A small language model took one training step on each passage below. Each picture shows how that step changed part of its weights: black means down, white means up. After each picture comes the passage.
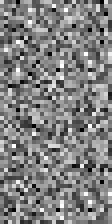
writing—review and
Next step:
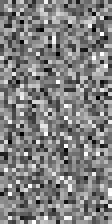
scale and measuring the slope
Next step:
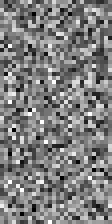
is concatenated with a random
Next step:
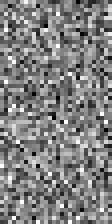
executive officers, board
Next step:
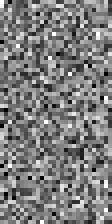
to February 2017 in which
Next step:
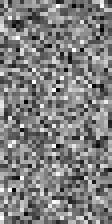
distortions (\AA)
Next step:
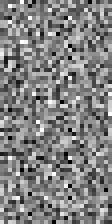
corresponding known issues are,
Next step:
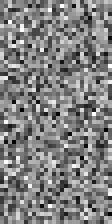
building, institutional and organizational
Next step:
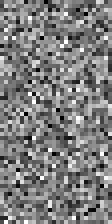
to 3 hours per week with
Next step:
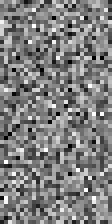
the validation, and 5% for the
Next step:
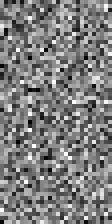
and Canada's private
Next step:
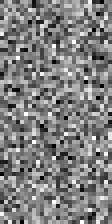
when creating a product (in other
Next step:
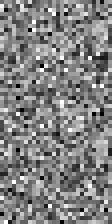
simulated air (a combination of
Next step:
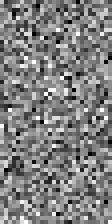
or at the crossroads of significant
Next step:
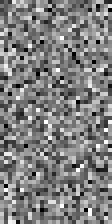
useful for evaluating sub-system design
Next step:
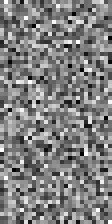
based on isolation and laboratory
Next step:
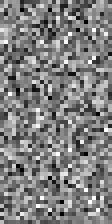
in the ground-motion model. Table
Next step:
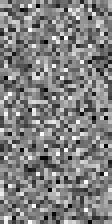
was assumed that at the edge of
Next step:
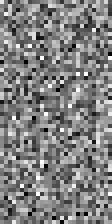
financial management systems. The results of the study showed
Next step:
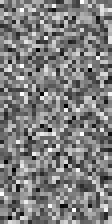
'X' next to one or more of
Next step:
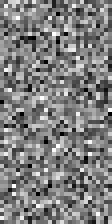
by criminal statutes). It
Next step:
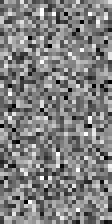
for capturing the EEG.
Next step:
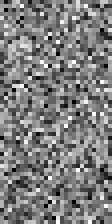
the eyes and eyelids
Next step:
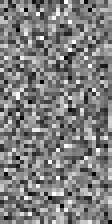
were the crucial duties performed by
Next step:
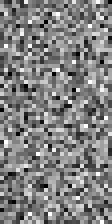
on course to do so) at the
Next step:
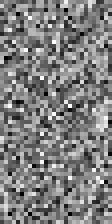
being in a state of unknowing was
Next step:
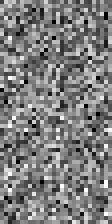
in elementary and secondary schools,
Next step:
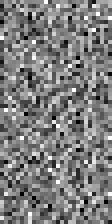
American and Caribbean
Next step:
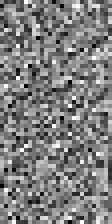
be recorded and field notes were also
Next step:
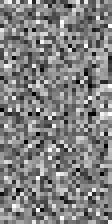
our diagnosis in relation to
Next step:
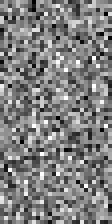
to water stress. The increase of IAA
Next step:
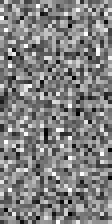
for all samples larger than 30%
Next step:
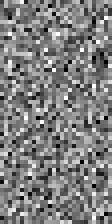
reason, it is on the part of
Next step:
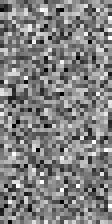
low mountain zone occupies
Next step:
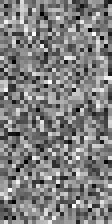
high energy gamma-ray, was
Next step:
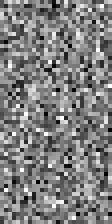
target cells in highly
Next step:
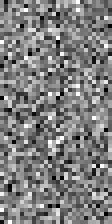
youth field in Estonia
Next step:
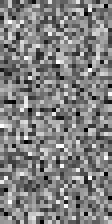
available on EV architectures,
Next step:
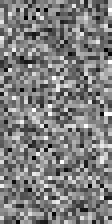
out that adolescents hardly
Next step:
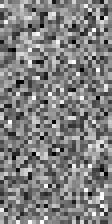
in the absence of a "free
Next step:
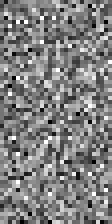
for their percentage yield,
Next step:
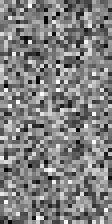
2021 (1): aerobic physical
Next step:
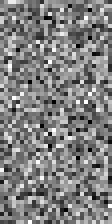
machines and equipment of the
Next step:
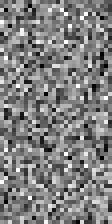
on proof - A: “The v in
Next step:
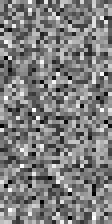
diameter. The reasoning for
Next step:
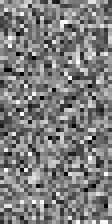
is not taken into account in any
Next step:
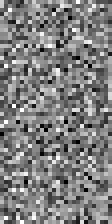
in Linear Regression and
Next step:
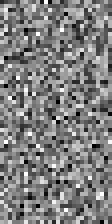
and constructional areas can be addressed by
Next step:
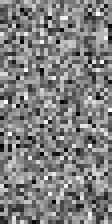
species of smut fungi
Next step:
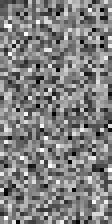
a strange phenomenon is observed which
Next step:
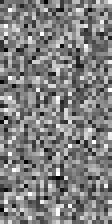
District comes in the wake
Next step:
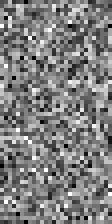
to 6 3 to 4 Adapted from
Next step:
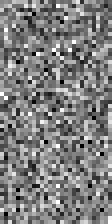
isolated from various terrestrial and
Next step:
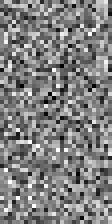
difficult or unmotivated students.
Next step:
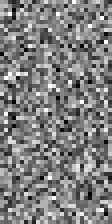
genome copies per sample
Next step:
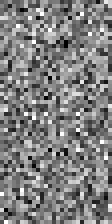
mobility, long diffusion
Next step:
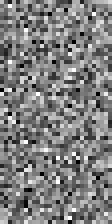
pressure can be employed, but they are not
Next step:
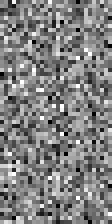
The Asian Institute of
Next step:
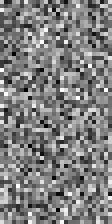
obtained on real data demonstrate that the proposed approach
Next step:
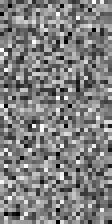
by the Government for the relevant
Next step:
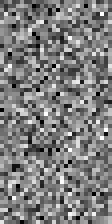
in vital signs when grouped and compared
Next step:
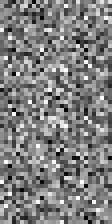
for Learning and Performance:
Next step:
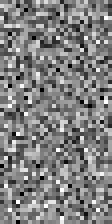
of monetary policy. Adopted
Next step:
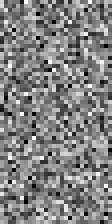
relating to accessibility and participation are
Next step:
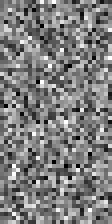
Figure 1. Basic charge
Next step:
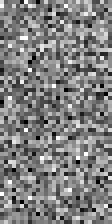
We propose a melodic
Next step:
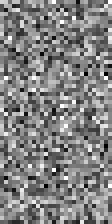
in terms of storage quality and
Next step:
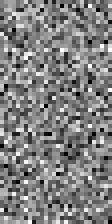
and Diptera (25 per cent),
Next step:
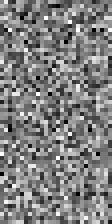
the findings of this study are available from the
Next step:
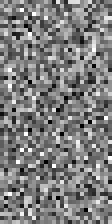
FEM methods with the variation of the
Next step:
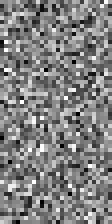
mainly oriented to the resolution
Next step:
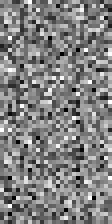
kwath. Keywords:
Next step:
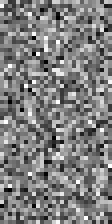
was inspired by an article
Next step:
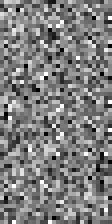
representation Figure 2. Sea basins
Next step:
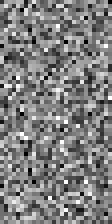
and development:** Activities aimed at
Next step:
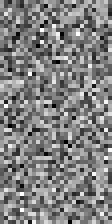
with high effectiveness and low cost method
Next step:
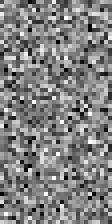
seventh chords; 66 are
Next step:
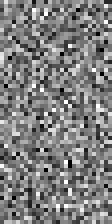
to buckle laterally. The
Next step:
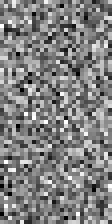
or trampling) as a
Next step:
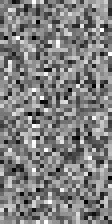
strain in the horizontal
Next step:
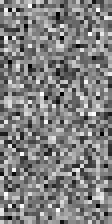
electrolysis. Effect of
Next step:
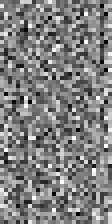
performance, with non-isolated
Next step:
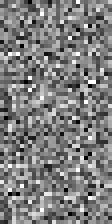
Patient 3 Patient 4 Rash
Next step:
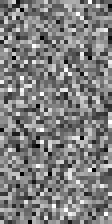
studied (Table 4). Table 4:
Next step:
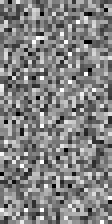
to disciplinarity,
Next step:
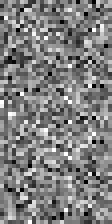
(BYMV) (Figure 8).
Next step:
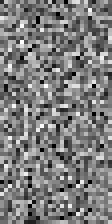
in the energy sector D7.5 |
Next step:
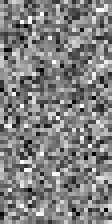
most cannot afford its cost
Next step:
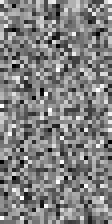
portions of data to determine
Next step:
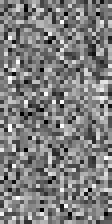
runoff and excess water from
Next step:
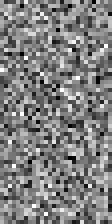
study underscores the importance of
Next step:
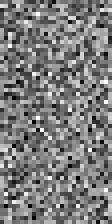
can be implemented using rule-based
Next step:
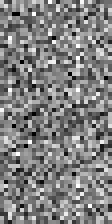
media platforms can help users understand
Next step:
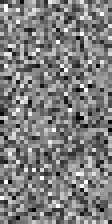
HO is shareholder of the
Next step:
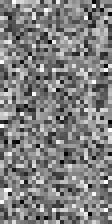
collaboration between farmers and
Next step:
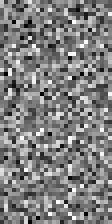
we have identified leadership challenges and
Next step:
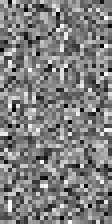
index of Economic, Social and
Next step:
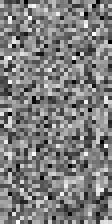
frequency bands. Only
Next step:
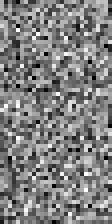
part of nature and embedded
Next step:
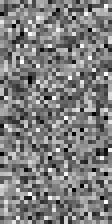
not have significant influences on online
